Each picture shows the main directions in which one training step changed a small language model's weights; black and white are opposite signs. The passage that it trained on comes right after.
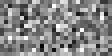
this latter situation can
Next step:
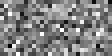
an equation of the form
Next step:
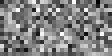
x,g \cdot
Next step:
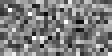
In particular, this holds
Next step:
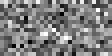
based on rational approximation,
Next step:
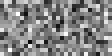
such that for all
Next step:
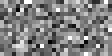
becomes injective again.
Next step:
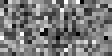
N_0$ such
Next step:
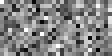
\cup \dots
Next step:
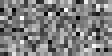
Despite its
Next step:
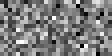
where $y=\ln
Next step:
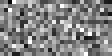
We conclude this section with
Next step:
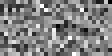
initial and/or
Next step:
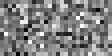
it by drawing
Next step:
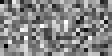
for unorientable surfaces
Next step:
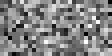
With this in
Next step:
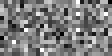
functor $(-\tri
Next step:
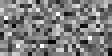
a given input.
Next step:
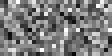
j \leq d$
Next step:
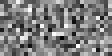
permutation defined by
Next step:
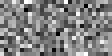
We shall denote by
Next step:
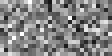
and ${\bold
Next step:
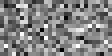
by probabilistic
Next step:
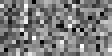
its vertices, \[
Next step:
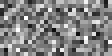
and only if $\dim
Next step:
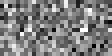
not have any precise formulation
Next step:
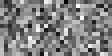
to $d$
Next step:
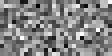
box it is
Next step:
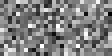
in notation{\rm
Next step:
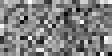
if and only if it
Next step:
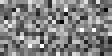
and obtained the results
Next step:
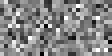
of $x$ and
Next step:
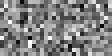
eigenfunction of the first
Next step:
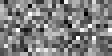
data in the example of
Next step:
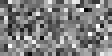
$B$ is also
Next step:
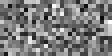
also may refer to the
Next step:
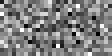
a left invariant {\em
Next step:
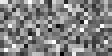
and Gaussian lattices in
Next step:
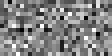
subalgebra $C$ of
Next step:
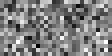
action of $G$
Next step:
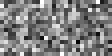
suffices to prove that
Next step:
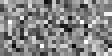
for which every point in
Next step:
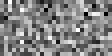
ainsi que
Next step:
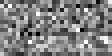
investigate the solutions to
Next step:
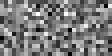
an Einstein metric
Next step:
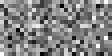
\] is strictly positive
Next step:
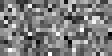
advection scheme;
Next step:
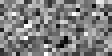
the nonlinear term at the
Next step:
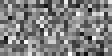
cycle. It is
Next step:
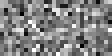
Theorems B and C
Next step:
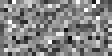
The following expression defines
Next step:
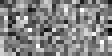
one can use the
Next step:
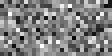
satisfy the fixed point conditions
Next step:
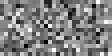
of a type II
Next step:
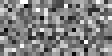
else d :=
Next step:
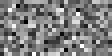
local coordinates by the formula
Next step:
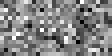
well rounded forms
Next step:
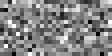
The optimisation framework
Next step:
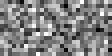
sheaves, we
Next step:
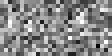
$\ovc$) and
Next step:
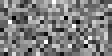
performance across various standard
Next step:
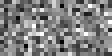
first statement implies the second
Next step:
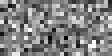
see \[ 0 \equiv
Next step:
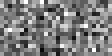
angle $\varphi $
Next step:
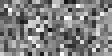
notation $W$
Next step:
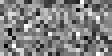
the point $O$
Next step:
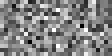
\eta \bullet
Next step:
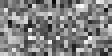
analysis of first order optimization
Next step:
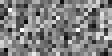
account the normalization
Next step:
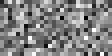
fibre $V$
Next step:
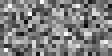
first two bytes hold
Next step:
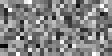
et $j : U
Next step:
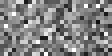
the map of relatively
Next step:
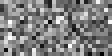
for the sake of
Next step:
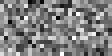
almost all choices
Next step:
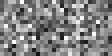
lowest black
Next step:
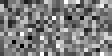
where $P$ is
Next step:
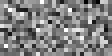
and gravity},
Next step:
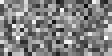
v$. However, then
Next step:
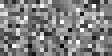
inclusion, as follows:
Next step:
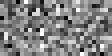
the digraph
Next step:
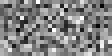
flow, we can apply
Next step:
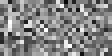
$\sin \theta$,
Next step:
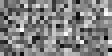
edge. But this discrete
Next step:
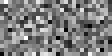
is weak, the system
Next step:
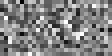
estimated. The different
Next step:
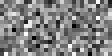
the proof of Proposition
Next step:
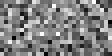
this construction does not work
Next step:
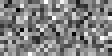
to be proved to complete
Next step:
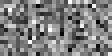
Cartan canonical connection
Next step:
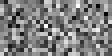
of $\Gamma$. First
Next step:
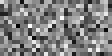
novel asymptotically
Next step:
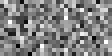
coefficients is available.
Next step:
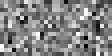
when $n$ is
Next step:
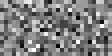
Theorem.} {\em There
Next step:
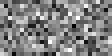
results for weak solutions
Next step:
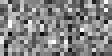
$\F$, then each
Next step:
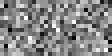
only if $x$
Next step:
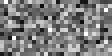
series converges and its sum
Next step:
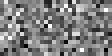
of closed geodesics
